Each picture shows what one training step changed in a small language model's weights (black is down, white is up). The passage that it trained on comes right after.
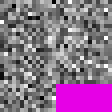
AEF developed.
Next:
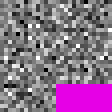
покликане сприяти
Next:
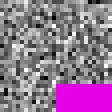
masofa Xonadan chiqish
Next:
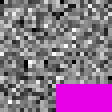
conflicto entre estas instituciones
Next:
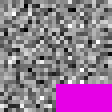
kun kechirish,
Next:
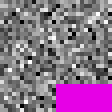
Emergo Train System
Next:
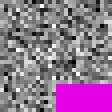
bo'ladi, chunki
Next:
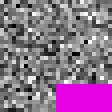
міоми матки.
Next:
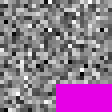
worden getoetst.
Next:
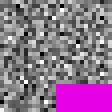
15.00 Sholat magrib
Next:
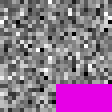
de *C. coriaria*,
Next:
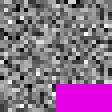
Mapa Estratégico –
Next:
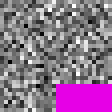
to methods of developing
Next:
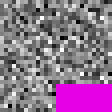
inovação dirigida pelo
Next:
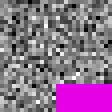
docentes y de cualquier
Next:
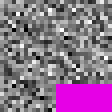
формы обучения.
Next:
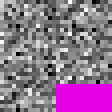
ўғил ва бир қиз
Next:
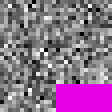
Eastern thinkers such
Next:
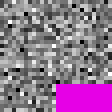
de interés colectivo. Este
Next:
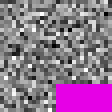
sohasiga TKF ning
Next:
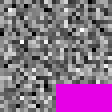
заповнює і цю
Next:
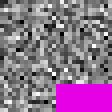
rafiqasining ismi eski
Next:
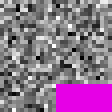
stat astăzi.
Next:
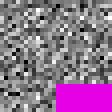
институт кино и
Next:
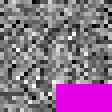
a se multiplicar,
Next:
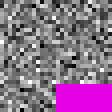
muassasalari bilan yaqin
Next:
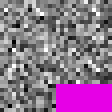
*Hak Imunitas
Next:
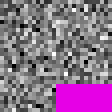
decisori responsabili
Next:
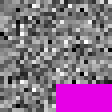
окремі аспекти
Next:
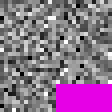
**Base Nacional Comum
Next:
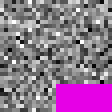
пленных, жгли и
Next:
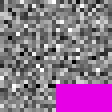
nazariyalar orasidagi
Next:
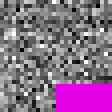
ou parcial de esmalte.
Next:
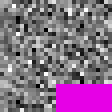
DQP y AMGC
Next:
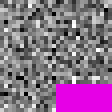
бадиий талқини
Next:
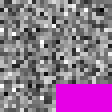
fuqarolar salomatlik
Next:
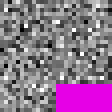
razkorak kot
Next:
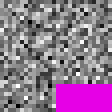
una de las figuras más
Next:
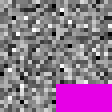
Anbudan Anandhi,
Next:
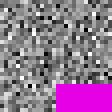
va o'zini o'zi
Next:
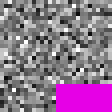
o'zni ilmiy asosda
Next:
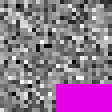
posibles fraudes.
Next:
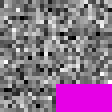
Contemporâneos no
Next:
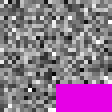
tizimlarini isloh qilishni amalga
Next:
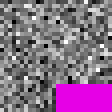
Enseñanza para el
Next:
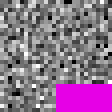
auditores seniores,
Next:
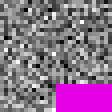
inklyuziv ta'lim
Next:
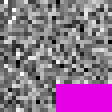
mediul de afaceri,
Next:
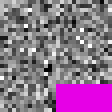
эфирного масла
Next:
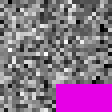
que contém ímãs
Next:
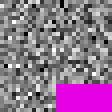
ko'p mehnat talab
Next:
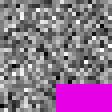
з аналогічними
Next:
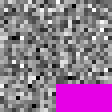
издании “Tresors
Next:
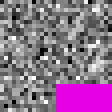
домашних занятий
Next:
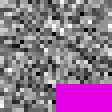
SIMPOSIO DE
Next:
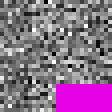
январ ҳолатига
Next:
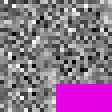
с помощью
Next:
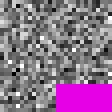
parte del proceso a
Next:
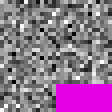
derler ve korur ve
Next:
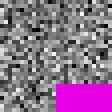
collaborative learning in a
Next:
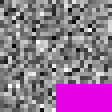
Standardni odklon
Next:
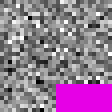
Instituto de
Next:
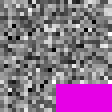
e escrita coletiva*
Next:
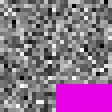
detención, establece dos
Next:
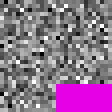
таркибига киради
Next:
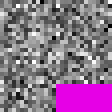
es más favorable para las
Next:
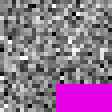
sociais de inter-ajuda
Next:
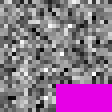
of accessibility, then
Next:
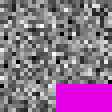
shu orqali aniq
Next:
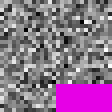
отдельных сортов.
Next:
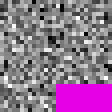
yondashuvni qay
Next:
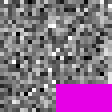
J Neurol.*,
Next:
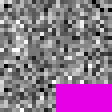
where this resource is
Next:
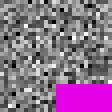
aquests sistemes. Ja
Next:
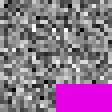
sebya, chtoby
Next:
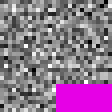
escuchar, entender y
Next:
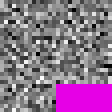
restitution des objets
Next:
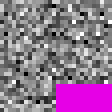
konferensiya 2022.
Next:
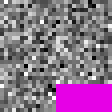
demandas podem surgir
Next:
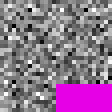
outras vezes, pode
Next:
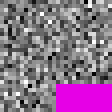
di Storia Naturale,
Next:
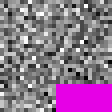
A. S., Orlov,
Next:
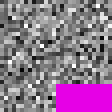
kelmoqda. Zamonaviy
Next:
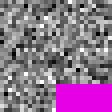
usuli va intertekstni
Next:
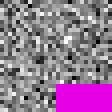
Verenigingen en
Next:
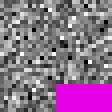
city of Tashkent,
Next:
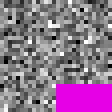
com suas próprias
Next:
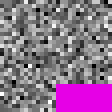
formulário de submissão
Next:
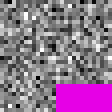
ила хизматчи”),
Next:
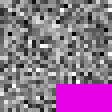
a pandemia do novo
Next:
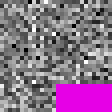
să le implementeze,
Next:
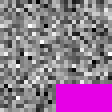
como por los directores de
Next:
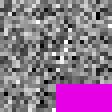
ishchilarning daromadini oshirishi
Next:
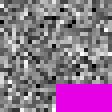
oxid+ W fuel+
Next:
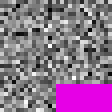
більш складних
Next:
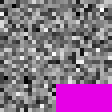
методом // Вісник
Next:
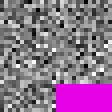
acessibilização, que
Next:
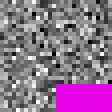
y que, además, son
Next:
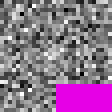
medicina. Era a
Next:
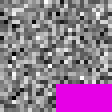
*palhetada* que
